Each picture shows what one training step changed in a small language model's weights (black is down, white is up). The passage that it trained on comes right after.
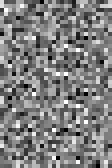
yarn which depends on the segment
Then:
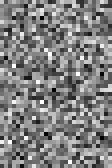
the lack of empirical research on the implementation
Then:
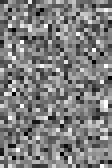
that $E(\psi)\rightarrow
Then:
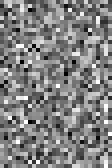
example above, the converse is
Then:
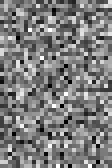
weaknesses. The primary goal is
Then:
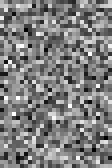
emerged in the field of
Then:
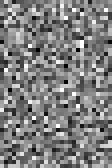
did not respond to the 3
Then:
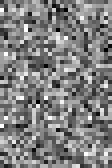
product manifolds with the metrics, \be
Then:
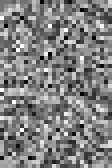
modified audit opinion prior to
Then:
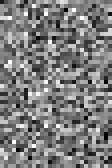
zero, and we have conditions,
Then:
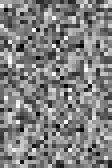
theorem provides an optimal lower curvature bound for
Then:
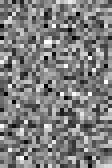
we see evidence of users taking other users
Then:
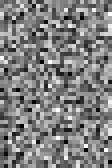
crossover regions and dashed lines the
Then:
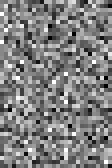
as evening scented stocks.
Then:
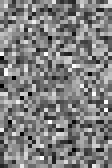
to the number of pages and the
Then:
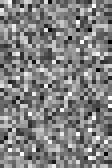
OPN-c isoforms
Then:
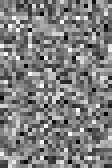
vapor from the upper forth
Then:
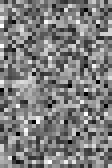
yet undefined figures can be
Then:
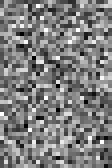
in the coupling constant, the computation involves
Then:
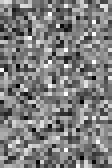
A}_j^0$ for the
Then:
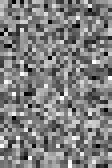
In other words $U$ is a
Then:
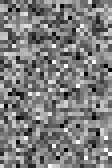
have that $\xi t + \eta
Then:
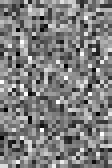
a source is detected we note that we
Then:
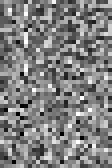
2) at the sentence level:
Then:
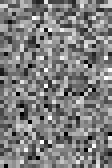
formation is particularly vigorous or
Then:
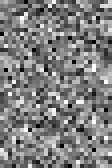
of zero-division algebra,'' will
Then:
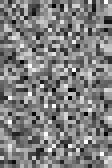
energy. The two-sublattice
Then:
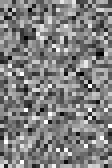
optimize $\mathbf{v}$. These
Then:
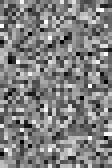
yields that $K_L$ is
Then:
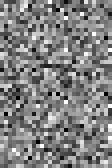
angle to Alice, travels directly
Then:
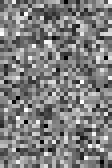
hazard of the outcome influences
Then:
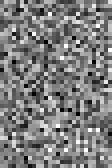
B is the common type of cancer
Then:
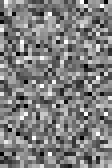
Additional points were sampled by running
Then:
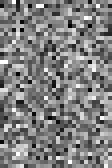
Under the robustness regularizer, the
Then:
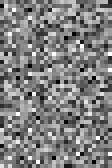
FISPACT-II Decay
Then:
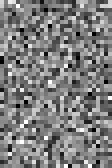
module. The notion of module generalizes
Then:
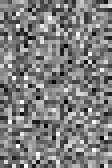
imaginary time Schroedinger
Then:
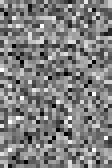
for high fidelity preparation of
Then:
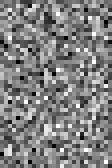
However, as it will be shown
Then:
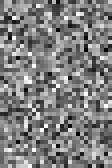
training, on the one hand, and
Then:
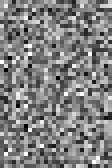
to analyse the stress strain behaviour
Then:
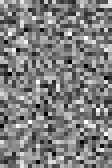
digital and analog parts of the
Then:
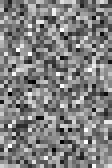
finite eigenvalues in the open left half
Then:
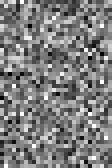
Assume that the conditions $(A2)$
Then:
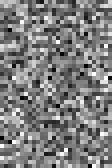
wave vector than normal PEC
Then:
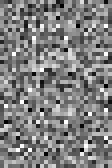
disorder show unusual patterns of
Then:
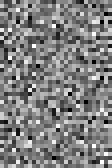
**O**live and
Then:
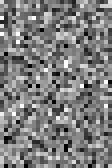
funded (Horizon
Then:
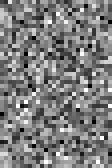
will be few objects which usually be
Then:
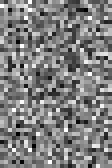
in Reddit's
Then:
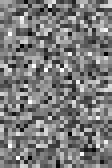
of the lattice constant $a$.
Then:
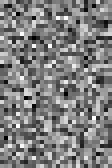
this study were extracted. Table I
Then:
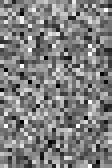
does not hold. Then, there exists
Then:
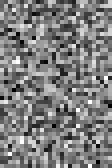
on the world-sheet. The
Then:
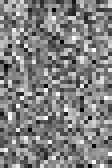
valuation $w$, denoted
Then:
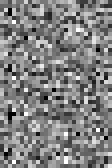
1 the analysis is similar to case
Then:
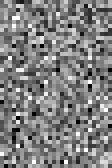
the average salmon harvest
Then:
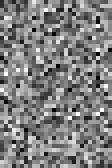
fibers used in the model composite system
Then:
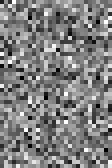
computation and results, we always use the
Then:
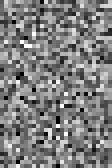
total hydrogen column density comes from one
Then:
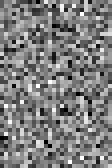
stacking disorder of the magnetic moments
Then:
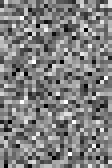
and J were subjected to calculations in
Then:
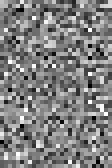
estate companies listed on the
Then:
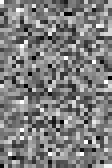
of hypertension in the early
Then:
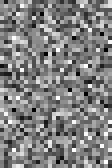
these issues, achieving fast and accurate
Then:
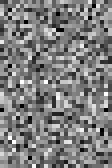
that we may be concealing
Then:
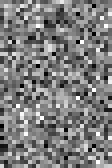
considerations may not bring about the
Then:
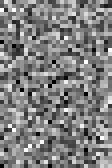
\hline SPARQL used
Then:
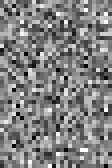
machine autonomy constraints.
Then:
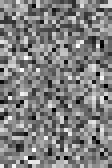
limited to any one choice of algorithm for
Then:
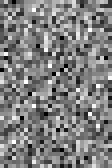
there exists a~Lie superalgebra
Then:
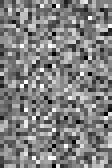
erode political
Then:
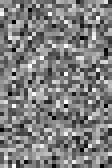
eng; 3 % Specifications 4
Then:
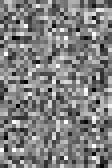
$\partial \Delta$ or in the
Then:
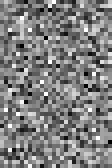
of Fig. 4). The inset
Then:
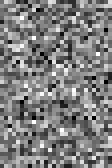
of the counter-example} To construct
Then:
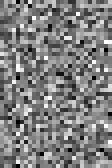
*For an inside creation operation,
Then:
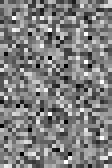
the map $\bmatrix v_2p
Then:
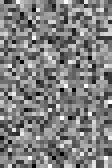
to third-party tags.
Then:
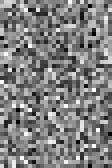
statement is no longer true if all three
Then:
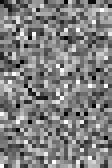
is a $1$\textendash
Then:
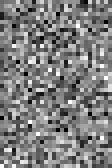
the $B$-orbits on
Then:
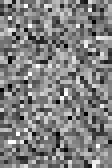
is $B$-invariant. If
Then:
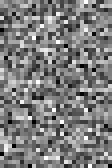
elastic scatterers on
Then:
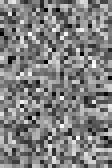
variety $X_w$ in
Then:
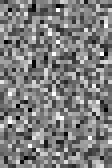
note that in many papers the notions
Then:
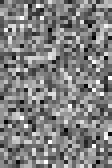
in the fine mesh. Cells
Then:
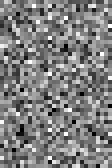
Las Vegas, their
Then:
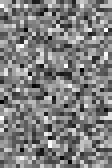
scent of the bird.
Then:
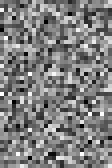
taken based on the differences and
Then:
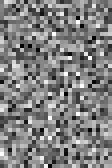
is from a short-term asset
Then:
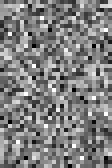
a simple three-channel model.
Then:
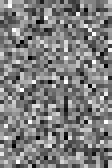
braids. Each Lorenz
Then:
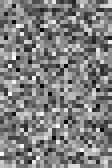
level. Therefore, this research supports the
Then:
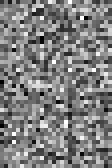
the SA into the extracellular
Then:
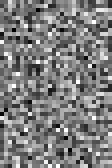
$JK$ is an Euclidean
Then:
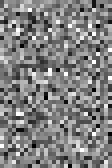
Hills, Hyderabad
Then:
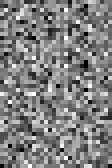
& \vdots & \ddots &
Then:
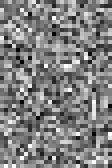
\end{array} \right.
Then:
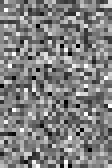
and tin tetrachloride
